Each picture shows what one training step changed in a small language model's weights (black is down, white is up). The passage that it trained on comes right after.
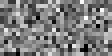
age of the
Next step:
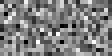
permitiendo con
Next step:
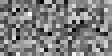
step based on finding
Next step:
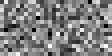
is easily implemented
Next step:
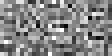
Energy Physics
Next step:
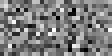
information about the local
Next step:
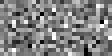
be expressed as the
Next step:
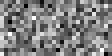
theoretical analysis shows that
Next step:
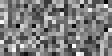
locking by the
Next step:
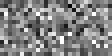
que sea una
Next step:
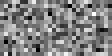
que requer o
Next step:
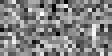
its effectiveness
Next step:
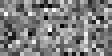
Promotion of
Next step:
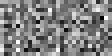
Prior distribution for
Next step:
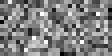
of infections using
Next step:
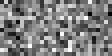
were rinsed under
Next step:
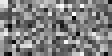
during training and applying
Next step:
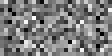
that it does not require
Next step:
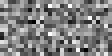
ОЕСР для
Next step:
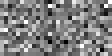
To this end, we
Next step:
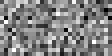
principle also become
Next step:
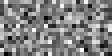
over silica
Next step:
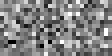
на сторони
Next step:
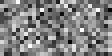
serves as an
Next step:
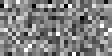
On the other hand,
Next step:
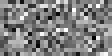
to half of the
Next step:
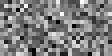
employment. One
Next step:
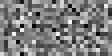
how to develop a model
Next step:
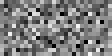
corresponding case. The
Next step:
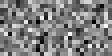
outer binary system
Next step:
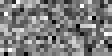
C6. The rate
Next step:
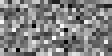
signals to maintain
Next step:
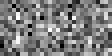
application of clustering
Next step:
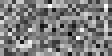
focus our attention on
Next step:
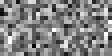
the Japan
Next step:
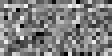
serve to complement
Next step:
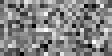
do comportamento que
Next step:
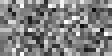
Key words:
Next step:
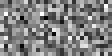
reproduction phase,
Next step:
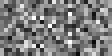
that $k_x
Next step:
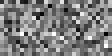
that are broadly
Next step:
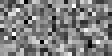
with significant preoperative
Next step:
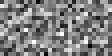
toward adopting
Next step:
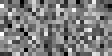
rather complicated and
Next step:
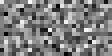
muchos tan
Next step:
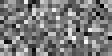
processes. This raises
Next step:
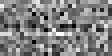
a historical
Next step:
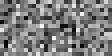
of limitations, in
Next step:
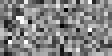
and dried over
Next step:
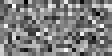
emas, balki
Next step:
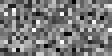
composite, such as
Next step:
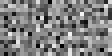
the maximal value of
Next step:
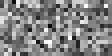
This work was supported
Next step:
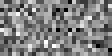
4 sections and should
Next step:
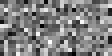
auf einem
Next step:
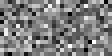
Engineering and
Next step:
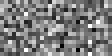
the content of a theory
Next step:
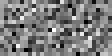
to make the problem
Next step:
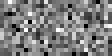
Ge doping
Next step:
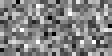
models where mesonic
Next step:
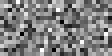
the structure and content of
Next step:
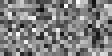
cells) contains
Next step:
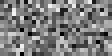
in general, to
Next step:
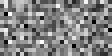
CIPS Test
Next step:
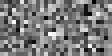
instance, when
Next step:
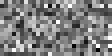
h U_\beta
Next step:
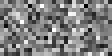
the physic of the
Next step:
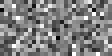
yang memiliki
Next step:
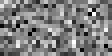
amounts of
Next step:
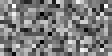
However, processes that could
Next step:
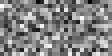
through openings and through
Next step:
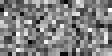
recalibration in
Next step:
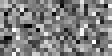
services in order to improve
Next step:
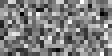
$\epsilon_j -
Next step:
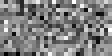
a brush
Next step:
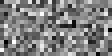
a programas de
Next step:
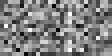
em consideração a data
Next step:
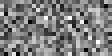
invisible at
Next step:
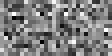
and generalization of
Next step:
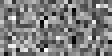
not change significantly since that
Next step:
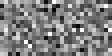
In model II the lower
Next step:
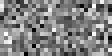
the Jadid
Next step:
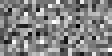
improves constraints on
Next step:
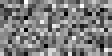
numerical entities are
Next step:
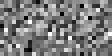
forests, the
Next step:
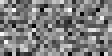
beyond any
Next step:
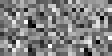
expressing it as
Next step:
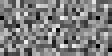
the participants of the
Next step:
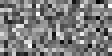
arterial pressure
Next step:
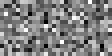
it does not obtain the
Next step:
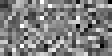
decreasing to negative
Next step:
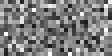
the experiment to
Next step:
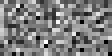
is studied with
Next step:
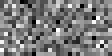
studied. Through
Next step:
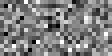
just kinetic and
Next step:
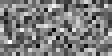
2P, has more
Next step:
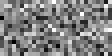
the mean size of these
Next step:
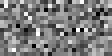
In addition, social
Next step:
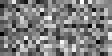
uning ana
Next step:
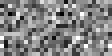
for analysis of tablet
